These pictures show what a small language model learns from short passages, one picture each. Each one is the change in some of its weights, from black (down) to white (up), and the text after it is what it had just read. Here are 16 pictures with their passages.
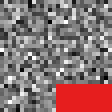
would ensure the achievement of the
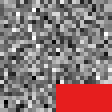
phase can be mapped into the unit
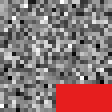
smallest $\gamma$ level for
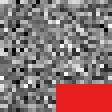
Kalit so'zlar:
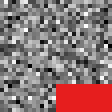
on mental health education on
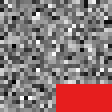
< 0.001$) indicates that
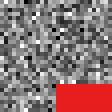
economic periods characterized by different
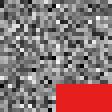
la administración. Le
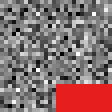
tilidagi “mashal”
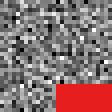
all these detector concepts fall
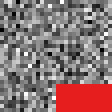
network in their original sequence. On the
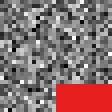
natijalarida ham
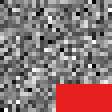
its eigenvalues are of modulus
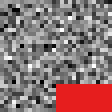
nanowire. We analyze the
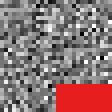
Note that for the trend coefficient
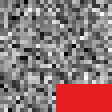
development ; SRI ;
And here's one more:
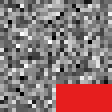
point locations to obtain track features
